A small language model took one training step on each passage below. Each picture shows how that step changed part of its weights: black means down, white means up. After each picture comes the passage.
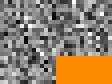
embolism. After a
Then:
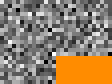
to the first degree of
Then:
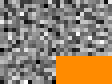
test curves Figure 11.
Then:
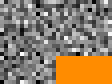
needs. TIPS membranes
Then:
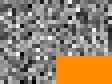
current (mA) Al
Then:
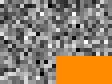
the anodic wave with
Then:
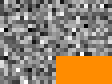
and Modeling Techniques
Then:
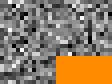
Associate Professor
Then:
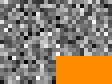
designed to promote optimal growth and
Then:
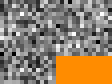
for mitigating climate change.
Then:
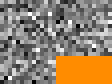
the binary tree is preferred over
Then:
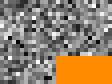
process is developed for part load
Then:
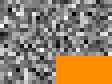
yield potential probably due to lack
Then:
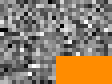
established that decidualized
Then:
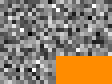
that in the first rank.
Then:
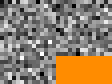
the course was in general positive
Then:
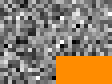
of two or more protocols can
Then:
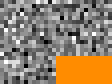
one direction. The solution to
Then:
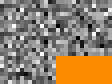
art, and a trust between
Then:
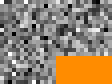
fast I could *get*
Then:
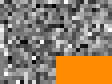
1, determine whether he is
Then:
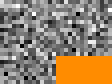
surges in the Arabian
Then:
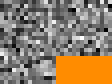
exclusive wear and
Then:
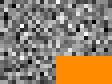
mechanisms in atomic layer
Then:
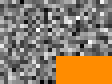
basic spatial data analysis,
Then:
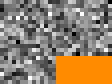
or experimental designs has been
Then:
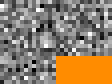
rejected papers and also
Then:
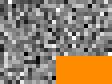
hardening parameter σ ...
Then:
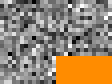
due to their higher levels of
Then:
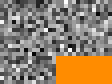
with $RMSE =
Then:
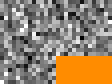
needing 3 states for each
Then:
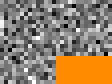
between two bias currents
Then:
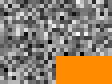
of fossils with
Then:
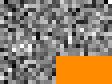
tensile σ - ϵ
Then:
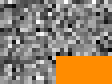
The present study was a
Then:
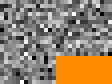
their data effectively. A typical
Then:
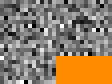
Sarkar*, M.
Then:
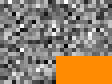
To address the complexity of the
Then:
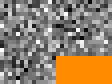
\omega_k - l
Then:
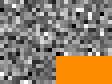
exam (or for not being
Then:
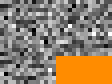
both private and government funded
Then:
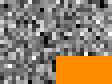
assess risk and identify mitigation
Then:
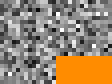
(1991), examined the
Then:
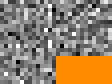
His research highlights that the
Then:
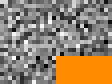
major recitations. The
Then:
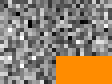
distilled liquid.
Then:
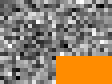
[1]. Parasites
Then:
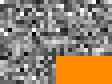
more clearly articulated in operational
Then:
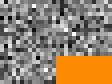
collecting non-native data
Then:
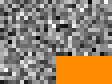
of western modernity.
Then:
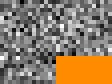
emissions by 10-30%
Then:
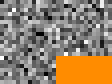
multiple catalogs, and
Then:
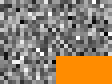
the scholars as to the
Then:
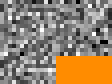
by their guardians
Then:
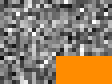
The model demonstrates how user perceptions
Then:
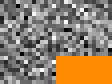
Figure 6. Changes in
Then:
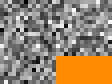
of interest The authors have no
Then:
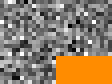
detected, the system can
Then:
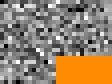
mdzod chen
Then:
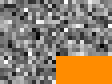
The highest pH value of
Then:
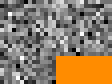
having >1 year experience.
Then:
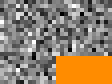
employed in a subsidiary
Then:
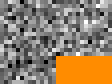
buff coloured crystals,
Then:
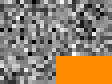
together as a system. In
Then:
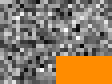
as the loss of a plant
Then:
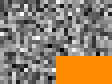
for quantifying ecosystem structure from
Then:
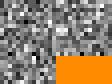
for years smoked than
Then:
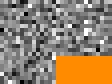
main approaches to state regulation of
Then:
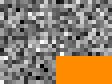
the conventional RSA.
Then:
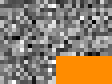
tend to elicit
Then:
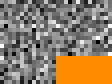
efforts to provide a quantitative theory
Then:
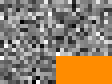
the dismemberment of
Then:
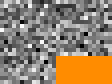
In small European countries, cooperation
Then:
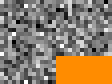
synchronization parameter - Q :
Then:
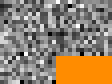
on Information Theory*, vol.
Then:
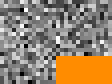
selection and prophylaxis duration
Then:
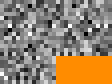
see, helped them understand
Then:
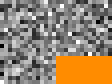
the information refers to aspects such
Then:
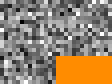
the constraints of minimizing the
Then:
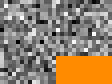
. Therefore, these two parameters
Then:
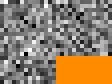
However, Van Til
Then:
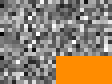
The aim of this systemic
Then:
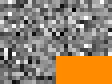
know the past evolution of this
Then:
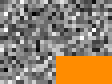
as high as 50 million
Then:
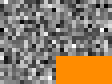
in integrated science: A
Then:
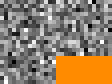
saving. Both clustering
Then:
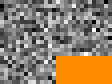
under affiliation of
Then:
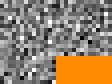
research publications (Sai
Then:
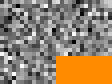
other synovial
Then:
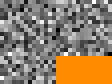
test was employed to determine the
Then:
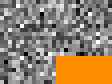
without relying on any particular
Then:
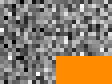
2)\delta^\alpha +
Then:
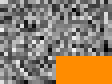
Topical Drug
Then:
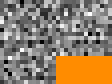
tracking the maximum internal power point
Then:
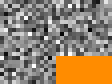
of Normal soil CE
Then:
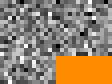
number of states that could not
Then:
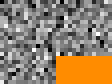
1.2A that has
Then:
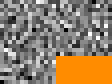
mid-IR, as well
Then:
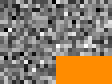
make accurate delineation of
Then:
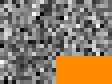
project) to offer the possibility
